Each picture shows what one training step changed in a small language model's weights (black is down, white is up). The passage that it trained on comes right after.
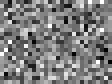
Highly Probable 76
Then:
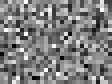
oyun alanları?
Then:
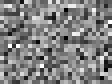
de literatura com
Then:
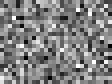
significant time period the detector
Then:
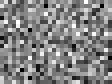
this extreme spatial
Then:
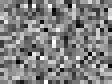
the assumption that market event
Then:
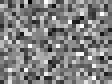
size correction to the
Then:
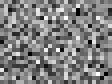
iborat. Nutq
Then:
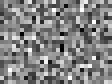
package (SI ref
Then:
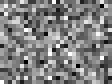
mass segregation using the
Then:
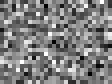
of control i.e.
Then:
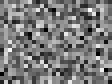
Career guidance
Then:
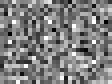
и воспитанием
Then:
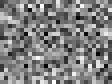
Revealing the Nature
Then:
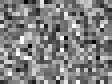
Sciences and Natural
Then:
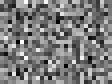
exactly the same game
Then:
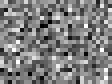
image, ce serait
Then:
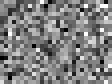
surfaces along the X
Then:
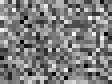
performance of the proposed method can
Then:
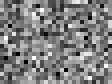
Qodirov S. va
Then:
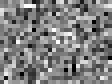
harmful to patients.
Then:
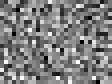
etgan. "Yusuf
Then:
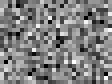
2. Yormatova
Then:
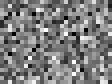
each band position between 400
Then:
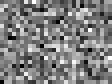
and standard deviation was used.
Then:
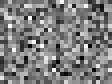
tudi druge
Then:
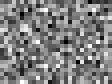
Dados da pesquisa
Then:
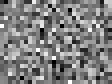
to the European
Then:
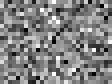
the survey to a very large
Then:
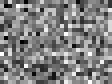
generalized if we take into
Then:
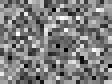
each node of the network
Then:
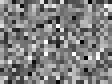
argue, they have been
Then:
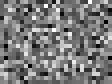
a Republicii
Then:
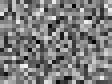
for selective reduction of functional
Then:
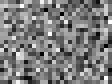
ички аудити
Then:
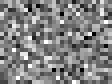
that production OMILREC
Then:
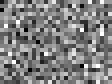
ta'lim tizimini
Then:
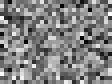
devono pagare
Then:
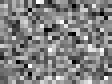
va yangilik kiritish
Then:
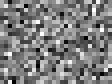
a squarish room
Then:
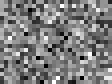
remained firm in their
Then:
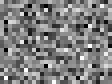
authors confirm that
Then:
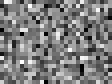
The beetles of decaying
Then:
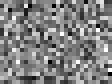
control sample. The obtained
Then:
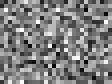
Base Stacking:
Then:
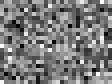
with temperature are plotted for
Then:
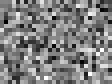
in various benefits.
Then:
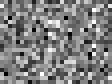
match the numerical solution
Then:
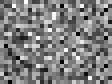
требование о
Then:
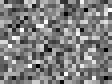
core component, and the
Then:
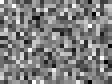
errors in $m_A -
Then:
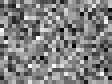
towards hysteria,
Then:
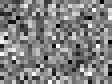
species that are currently
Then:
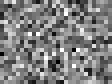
is the common mean money
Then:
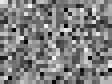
geometry is assumed
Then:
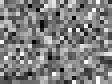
mijn mening geen
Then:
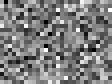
As a result, QNMs
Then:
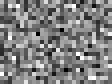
Yacine à cette
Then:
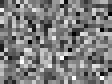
system to graphene is
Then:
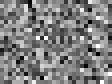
an etiological moderator of
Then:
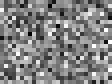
t_p} \right)
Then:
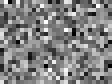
courses and careers.
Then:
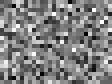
\alpha$ atau $p\
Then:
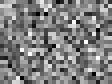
of the West University of
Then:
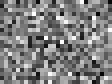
then collapse into the
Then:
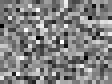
creates a custom colour
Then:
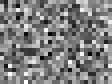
fields $N$ and
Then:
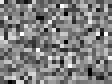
as: - In this paper,
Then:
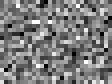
planar paradigm in
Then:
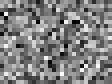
was followed by caspase
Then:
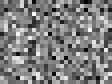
at a column density of
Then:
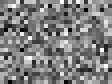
e, ao mesmo
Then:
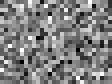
achieved with different
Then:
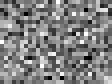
at the radar location*
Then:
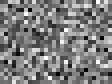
and Metohija has a
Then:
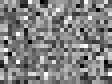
concretas, os
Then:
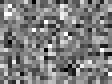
y eso es lo que
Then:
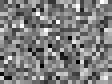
to the energy management problem of
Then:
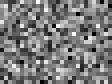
Table 2. Antiviral
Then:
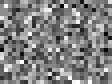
principally in technological
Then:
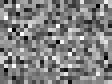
amaliy nutqida
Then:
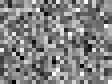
cierren mañana
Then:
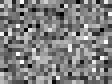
tezligi va shamol
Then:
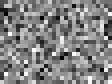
direct emissivity
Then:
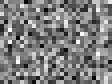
both sides of the
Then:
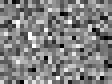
figure we show the projection
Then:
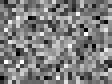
drift. Phase
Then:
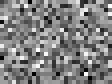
Module: The
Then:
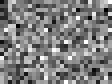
viscosity, respectively.
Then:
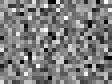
architecture to be
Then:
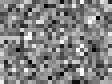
the eigen-subspace
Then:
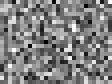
drought stress as shown in
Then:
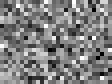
of visualisations and
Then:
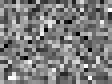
student research, and conference
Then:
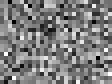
Scattering \\
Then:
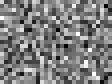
performance and security of
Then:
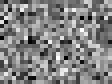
show the results for the brightest
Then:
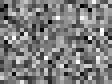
personal qualities and
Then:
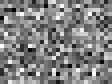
were taken to obtain the
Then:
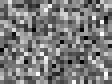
looks like a
